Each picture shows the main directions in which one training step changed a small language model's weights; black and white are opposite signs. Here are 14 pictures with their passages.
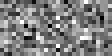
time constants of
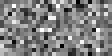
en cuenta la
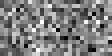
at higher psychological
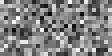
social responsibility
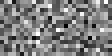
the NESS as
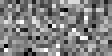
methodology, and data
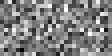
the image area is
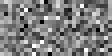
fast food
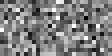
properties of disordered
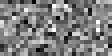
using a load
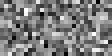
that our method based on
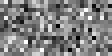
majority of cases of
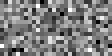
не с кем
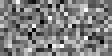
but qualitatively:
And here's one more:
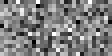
The quality of the resulting
